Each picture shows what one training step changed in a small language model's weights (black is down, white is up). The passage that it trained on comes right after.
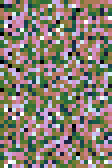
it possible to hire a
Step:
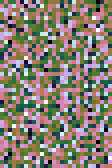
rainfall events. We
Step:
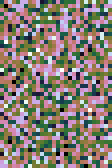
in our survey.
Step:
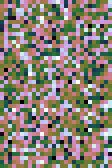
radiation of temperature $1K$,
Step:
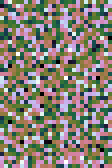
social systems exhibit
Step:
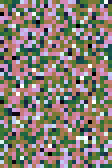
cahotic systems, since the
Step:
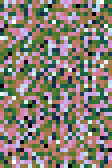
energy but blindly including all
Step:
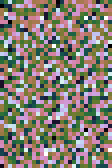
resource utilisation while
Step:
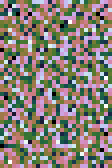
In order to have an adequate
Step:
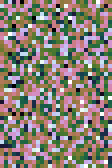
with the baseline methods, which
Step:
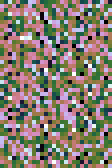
as follows: \newline
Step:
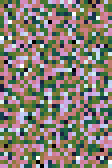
focal plane of the
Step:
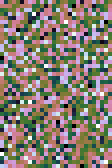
transplant the English
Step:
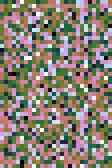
is: 1 supergiant
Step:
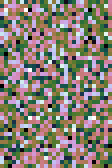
keV (top) and
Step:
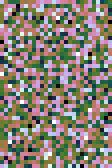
reweight to get
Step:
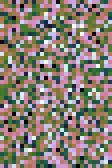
VIDEO WIM
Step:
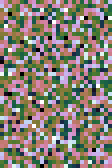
precisions of 0.1
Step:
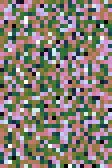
symmetrically on the impingement
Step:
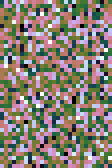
temporally 58 smeared
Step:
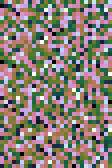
society development is being
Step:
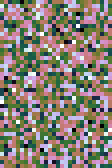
Fake Websites,
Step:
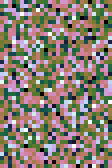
Kasner points \cite
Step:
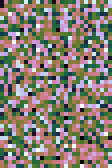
performance, the ISAC
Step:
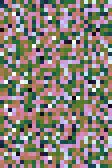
the scattering in a
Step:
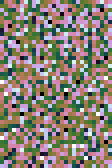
some parts of the structure may
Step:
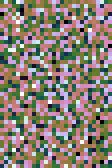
of operations verifies the
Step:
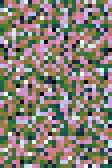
levels, and phases of
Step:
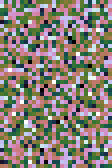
McCarty &
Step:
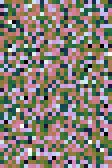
Indeed, it is
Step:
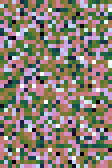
oxidation by air and
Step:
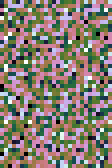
suitable for application of the
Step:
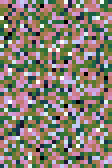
open textbooks
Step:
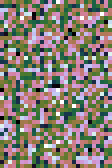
machine learning, algorithms
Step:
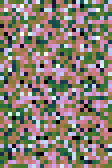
represents PGA in terms of
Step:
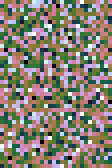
VI, Center for
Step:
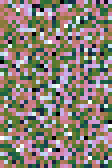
influence is exposure
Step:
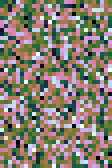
value of learning a foreign
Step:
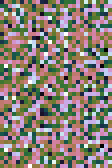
the inclusion level of these sources
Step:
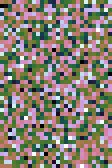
we use the above PPD as
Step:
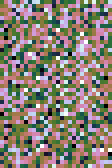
is introduced and the error
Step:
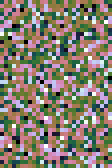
General Relativity
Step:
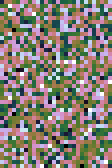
while reducing the computational
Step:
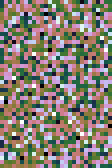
purely familial,
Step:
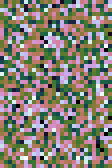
divergences and spacetime
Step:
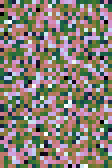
In this study, we identified
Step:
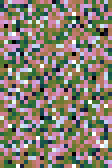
suddenly the thick
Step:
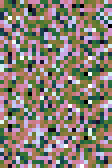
the choice of $f$.
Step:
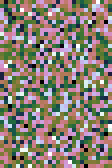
entropy with respect of the
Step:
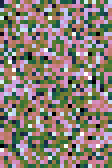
one should expect the formation of
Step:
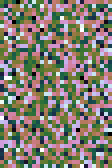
learners on how to
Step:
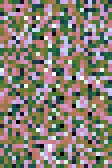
is every three years.
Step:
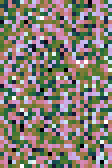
barter of culture and
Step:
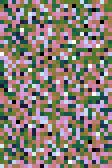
of this paper. Section 3
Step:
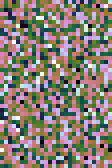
the second line of the kernel
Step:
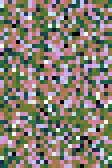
Get involved We'd
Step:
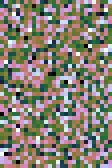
the value of $k$, all the
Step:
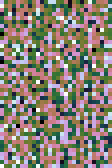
stage leaky discharge
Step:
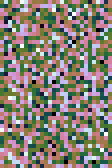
Indices viz.,
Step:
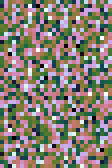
To avoid these selection
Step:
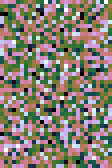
Fixed phrases are given their
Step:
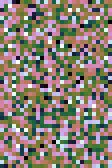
around the Magellanic
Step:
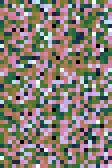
method achieves classification
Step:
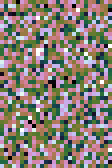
identity matrix. We
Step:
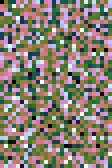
that parameters play a role in
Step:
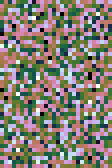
reflecting upon their
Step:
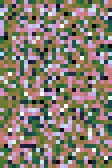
Hugo Sarmento
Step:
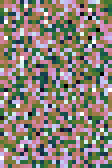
``typical'' stars
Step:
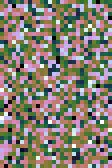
showed an overall significant positive
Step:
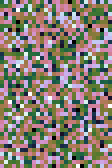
could dramatically increase the
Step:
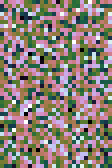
to be ethics in
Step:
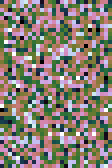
that try to shift social
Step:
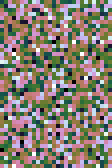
of the Study The analytical
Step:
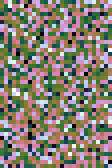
1$ by a brief
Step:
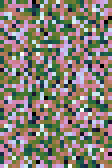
at very high altitudes in
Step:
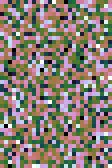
the ninety bacterial
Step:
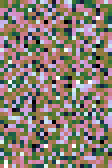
It was a Retrospective
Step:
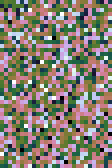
were called generalized CS
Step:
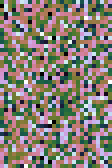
1 indicating perfect
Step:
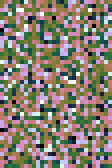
opposite direction.
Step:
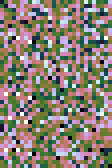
of this approach is to be able
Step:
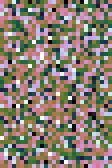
- 7 Limited partners
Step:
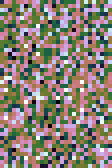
phase space in the absence of
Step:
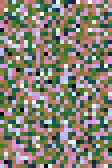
resistivity vs. magnetic field
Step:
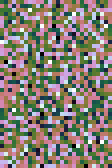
on the usage of slang
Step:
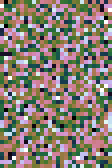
always expected to be
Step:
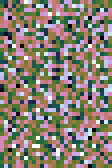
enhancement in the thermal
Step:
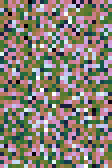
these shear simulations.
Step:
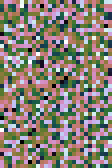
feedback is strongly
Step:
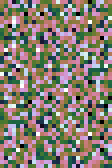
exploit this information to support
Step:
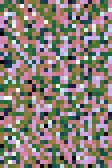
a long history, including
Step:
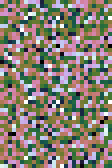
citizens to
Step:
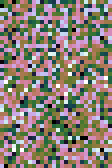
particular, we will derive the
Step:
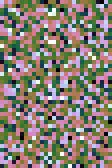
vortex is described by:
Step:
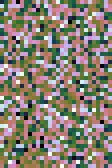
will confirm its possible association
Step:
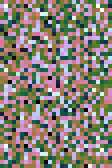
of the parameter space defined by
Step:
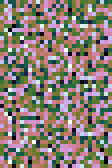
on hemodialysis
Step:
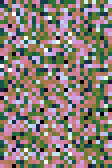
the difference between the production of
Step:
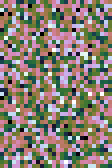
an inherent weakness in
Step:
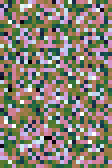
under MQL conditions,
